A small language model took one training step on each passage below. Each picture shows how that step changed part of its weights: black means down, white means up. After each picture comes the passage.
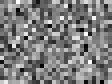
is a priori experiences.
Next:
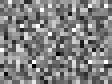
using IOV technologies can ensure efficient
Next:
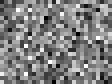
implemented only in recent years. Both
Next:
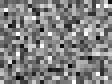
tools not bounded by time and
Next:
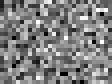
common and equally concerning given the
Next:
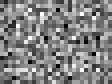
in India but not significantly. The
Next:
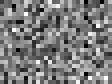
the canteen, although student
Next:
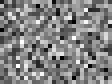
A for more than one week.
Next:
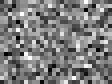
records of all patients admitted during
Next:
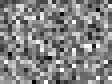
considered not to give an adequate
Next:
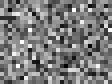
for Flood Vulnerability The
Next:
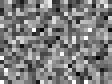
data and under what conditions. This
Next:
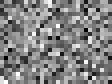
mixed until a homogeneous dry
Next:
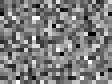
of individuals and organizations. It involves
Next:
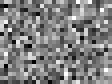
torque value, 60/90 –
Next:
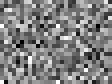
be DC side itself or load connected
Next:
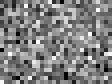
the code is written in a specific
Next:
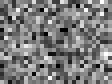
is equivalent to one common drug used
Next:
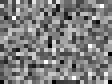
with the assessment of quality of movement
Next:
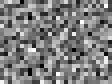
transplant units worldwide.
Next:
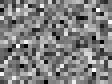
in order to effectively communicate in
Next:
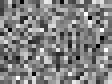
approach to agricultural biotechnology
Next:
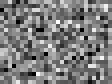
developed Data extraction (selection and
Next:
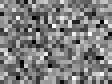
standalone application that integrates
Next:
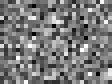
Anesthesiology, Institute of
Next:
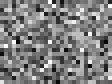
to a person to make them the
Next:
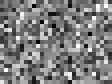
correction, respectively. Group differences
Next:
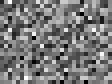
OC open call OCR optical
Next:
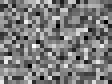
length of residence in the region
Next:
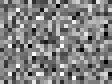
= \begin{cases}
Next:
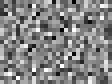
deviations using multivariate
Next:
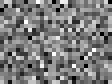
optimizing fractional order PID
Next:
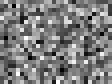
processes (Buckley et
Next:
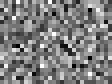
with audience travel consists of
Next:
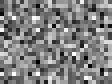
of their practices. This approach
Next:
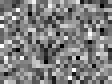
years and above⁹. In
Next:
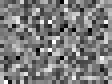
yield. Mizuno
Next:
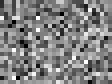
among the affected individuals, such as
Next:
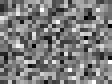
critical analyze the relation between the
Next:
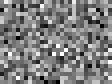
production. Especially with the addition
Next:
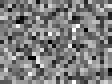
infrastructures each with robust funding plans and
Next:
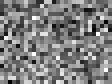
states of the humping operation.
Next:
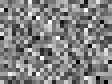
+++ = high intensity band,
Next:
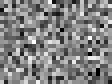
to load the anti-inflammatory
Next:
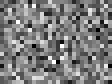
that aortic valve
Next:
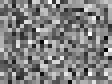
building a hypothesis, conducting
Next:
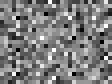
underscore that training programs focusing
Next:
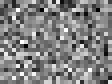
is used for each finger.
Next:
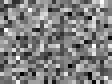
occurring in the plasma phase and
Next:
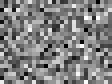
fit in the budget or were not
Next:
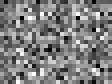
not only to provide information on
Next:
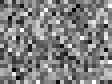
outlook, based on the
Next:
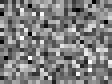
their children in doing homework,
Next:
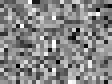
+ Q\varphi \\
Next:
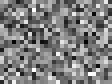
culture. The religious sentiments
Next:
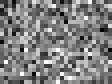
the patient was found to have functional
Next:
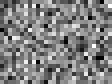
a perception that the regimes’
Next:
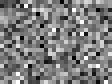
second language (ESL) ICT
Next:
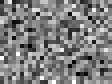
academia and the commercial
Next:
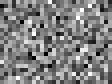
probability of the flux Q given a
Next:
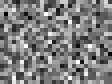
consume about 40% of the
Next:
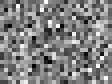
sustainable agriculture; CATI
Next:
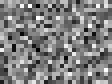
costs, noise pollution, and the
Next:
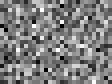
Stocks were generally lower on
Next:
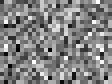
Experimental evaluation To evaluate the performance
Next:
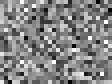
make up to 10 µL)
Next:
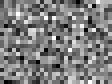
1. Introduction The combined use of
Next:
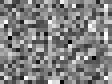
Multiple descriptors using software
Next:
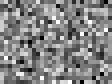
elderly. This needs'
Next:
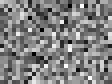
Vineyards are classified according
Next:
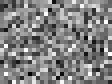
thyroid hormone
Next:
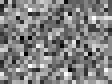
conceptual difference, which is mainly due
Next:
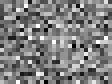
own work, and how I expect
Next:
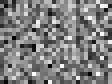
the relationship between these factors and the
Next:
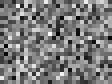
Kottika *et
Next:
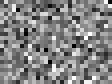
to be uninvolved by
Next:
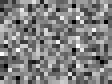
January month attendance 3 Feb
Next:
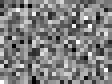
months. Champa pities
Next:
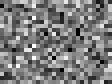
has already taken place). -
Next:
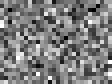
despite the versatility of
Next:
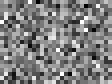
towpregging tapeline
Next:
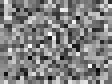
itself to become limitingly
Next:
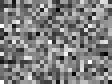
induction furnace at the
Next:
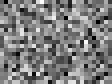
were decoupled (Figure
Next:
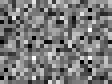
is not a one-time investment
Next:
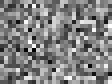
It means the subclasses
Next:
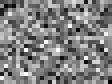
all specimens were immersed in
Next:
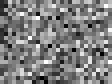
results of examination before the treatment
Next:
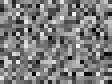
trade facilitation centers to
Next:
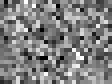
be noticed that these clusters
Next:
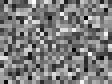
Parsable, graph data
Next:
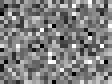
of the samples was assessed by indicators
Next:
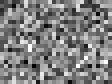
all his writings including
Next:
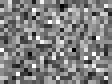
acetate extract showed moderate activity in both
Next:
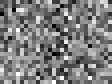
both the HIP-Q and
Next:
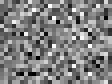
Farm maps from, for
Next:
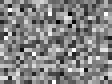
components, the phenolic compounds,
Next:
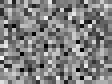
5 hours. This suggests that young
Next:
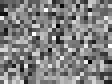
follows two density which are the local
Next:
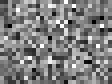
voluntarily participated in
